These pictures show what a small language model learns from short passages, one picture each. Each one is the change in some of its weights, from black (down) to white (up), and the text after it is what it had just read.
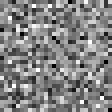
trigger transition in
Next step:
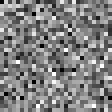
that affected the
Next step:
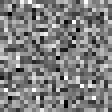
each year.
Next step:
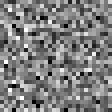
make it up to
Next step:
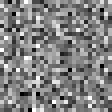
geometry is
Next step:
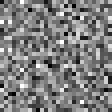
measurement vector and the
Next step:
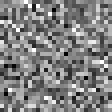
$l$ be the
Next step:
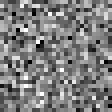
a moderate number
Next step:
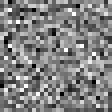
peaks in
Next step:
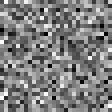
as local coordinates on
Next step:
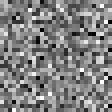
\to \rho}
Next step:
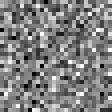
a large proportion
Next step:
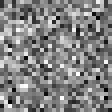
considered, which
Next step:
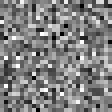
scales, corresponding to
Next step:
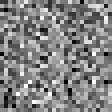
Thus the system only
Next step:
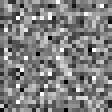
\nonumber\\ & &
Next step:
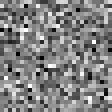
the number of additional
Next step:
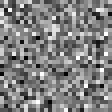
between successive
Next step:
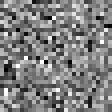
will discuss only the
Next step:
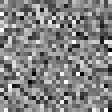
to coincide with
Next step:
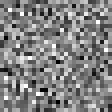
results for each of the
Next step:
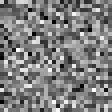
diameter in the
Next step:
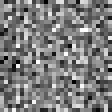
(see Figure 6).
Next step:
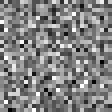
scalar to probe
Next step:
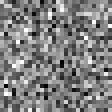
\ge 1$ because
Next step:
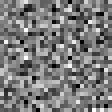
squared velocity,
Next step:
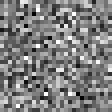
for each instability].
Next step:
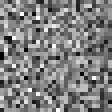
and thus can be
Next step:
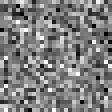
initial number of particles,
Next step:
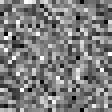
right axis).
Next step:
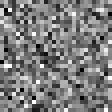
between 2.5 and
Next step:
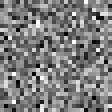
channels cease
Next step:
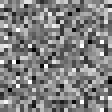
the bound state wave
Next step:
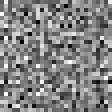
to quadratic
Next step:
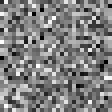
more generally on which
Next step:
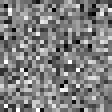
The flavour
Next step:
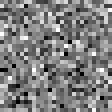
the Fermi
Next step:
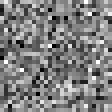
} \centerline{
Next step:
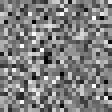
scanning system
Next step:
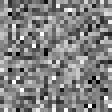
powers of
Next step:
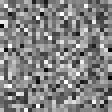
has, at the same
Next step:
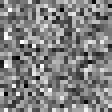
those in Table
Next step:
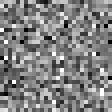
this case the roles
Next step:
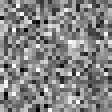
and, so, the
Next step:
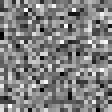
Akit, an
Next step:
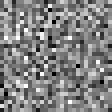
using other parameters as we
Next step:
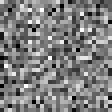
One Pixel
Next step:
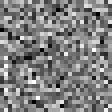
due to color
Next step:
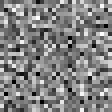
also employ a
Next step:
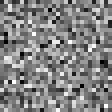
identified by the
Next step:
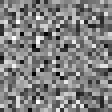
is found with and
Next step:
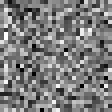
pump or the
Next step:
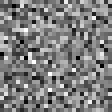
source state.
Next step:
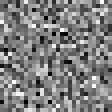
curve to assume
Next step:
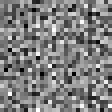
photons are radiated
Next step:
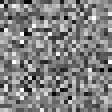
by flipping
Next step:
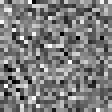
images is very small
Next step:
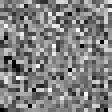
the intensity of the
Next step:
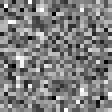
flat band, has
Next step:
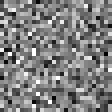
can be calculated based
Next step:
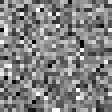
in its early
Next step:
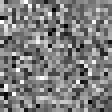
$a$ to
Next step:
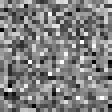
the opposite
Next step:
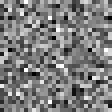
\\ \hline\hline
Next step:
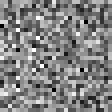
is critical that there be
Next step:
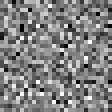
suited for the
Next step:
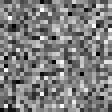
splits are
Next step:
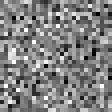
with $\Omega_{\rm
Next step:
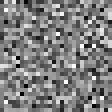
main problem is that since
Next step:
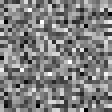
the cube.
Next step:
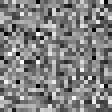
result of extinction
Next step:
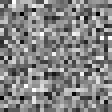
integration constrained
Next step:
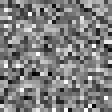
interpretations of
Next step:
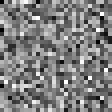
terms of the content
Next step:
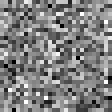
the existing
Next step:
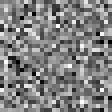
at the nominal
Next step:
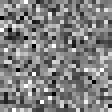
and $1 \leq
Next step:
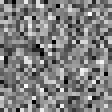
1 MeV.
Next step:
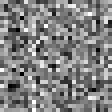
mitigate the
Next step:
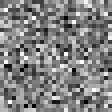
algebra of
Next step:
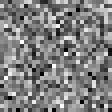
the path and can
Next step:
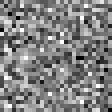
additional constant, which
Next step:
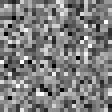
= a$ and
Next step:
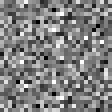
sector of the
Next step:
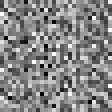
studying exotic
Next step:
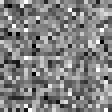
a panoramic
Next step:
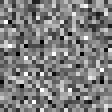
are marked as
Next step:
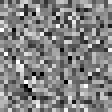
for making their
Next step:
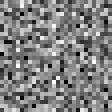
field is applied
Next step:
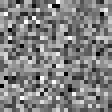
people in
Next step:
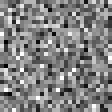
tends to go
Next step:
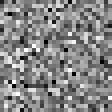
introduced by adding
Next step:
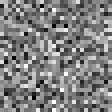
the simultaneous
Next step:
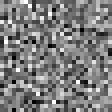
$g$ factor
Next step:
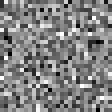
limit of an Ising
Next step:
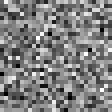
shown the promise
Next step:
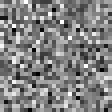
$G$, we obtain
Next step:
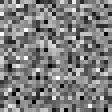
that the product
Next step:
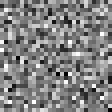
data for training
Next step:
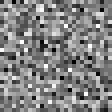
positrons at
